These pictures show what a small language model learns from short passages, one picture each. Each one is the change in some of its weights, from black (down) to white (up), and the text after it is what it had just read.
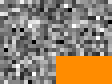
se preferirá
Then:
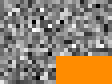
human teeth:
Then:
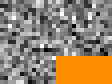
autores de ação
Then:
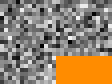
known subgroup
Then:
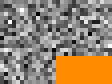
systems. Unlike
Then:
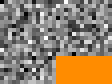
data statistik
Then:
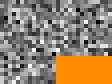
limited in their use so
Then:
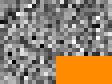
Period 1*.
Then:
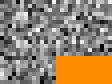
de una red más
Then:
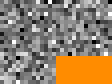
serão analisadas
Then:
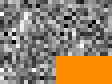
of traditional and
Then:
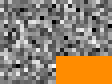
to confirm that
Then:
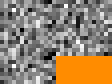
TD Technical
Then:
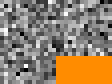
information between the input and
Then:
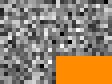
previous studies of this
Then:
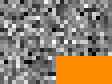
serological assays, and
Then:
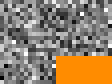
lagging rural
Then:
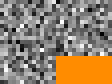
planes in the
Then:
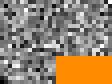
present the detail of these
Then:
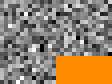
the model to adapt
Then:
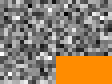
adequada e com
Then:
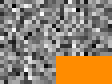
up to ties among
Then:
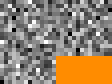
SUS. A
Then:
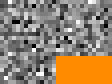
denoted as: pos
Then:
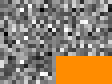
as the sum of
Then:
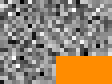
International University,
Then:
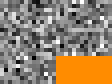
received signal
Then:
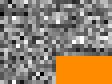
is Aramaic
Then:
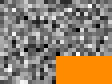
semantic information that may
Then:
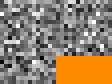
by a public key
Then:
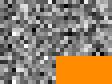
Commons Attribution
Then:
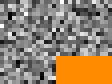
the upper bound of
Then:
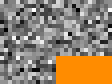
the energy bands close
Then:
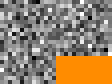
by Sunniva
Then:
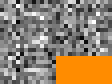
by the industry that
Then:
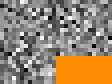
subduction zone.
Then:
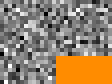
consistent naming
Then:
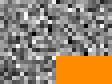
relation holds,
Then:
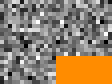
by the ocean
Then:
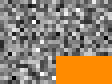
by the Swedish
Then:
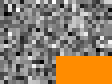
forms and decoration
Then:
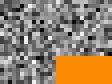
managed lowland
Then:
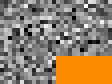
results for the $\pi$
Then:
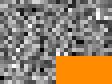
above for both cone
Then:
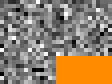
such small values in order to
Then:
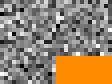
the universal
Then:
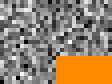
les traversent.
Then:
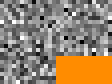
impurity band edge
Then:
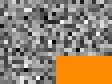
Schematic overview
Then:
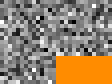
posible los contextos
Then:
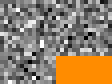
moving speed
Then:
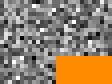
when the virtual
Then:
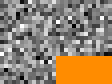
2. Violations
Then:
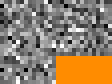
edge frequency of
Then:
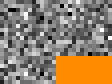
of SQA.
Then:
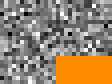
who underwent total
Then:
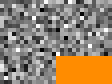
new era. This
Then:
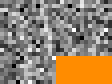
user similarity by
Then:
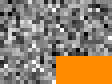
how multisensory
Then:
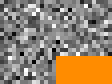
layer or as multiple
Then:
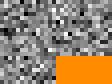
the adjacent
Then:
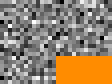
particularly relevant for
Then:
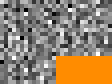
up to 10 channels
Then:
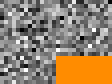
components, respectively.
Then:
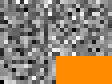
is analyzed by
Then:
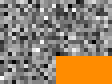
by deterioration and
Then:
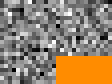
especie. A
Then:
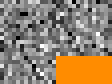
Machine Learning
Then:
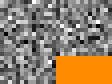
properties, the optical
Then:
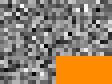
the density jump
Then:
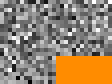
excitation, there
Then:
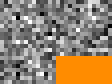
these non-linearities
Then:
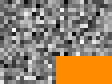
observed transition is different from
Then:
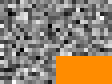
e A C d b g
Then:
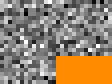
indoctrinate the
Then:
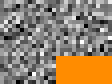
de una fuente
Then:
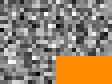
e profissionais.
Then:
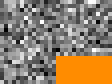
allows for an additional
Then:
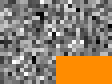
to the melt
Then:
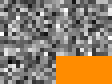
without HPMC
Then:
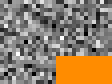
frequency count and
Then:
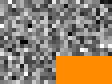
Next, as
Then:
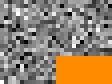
no Trace of
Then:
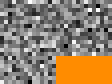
previous sections,
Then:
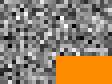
is that the standard
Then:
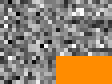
histogram as a
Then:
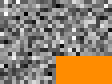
membership states.
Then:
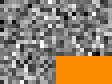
dit kader is
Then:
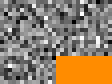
da abordagem
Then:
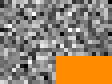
levers of action”
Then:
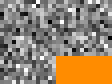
been interpreted in the
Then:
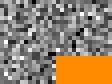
The division of
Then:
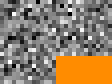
of the population),
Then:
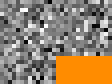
dashed curves show
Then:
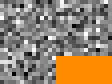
one can train a number
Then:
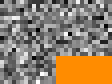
the sigmoid
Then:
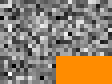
the second stage,
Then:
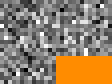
MLP model under different
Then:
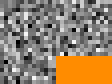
solution (iv) indicated
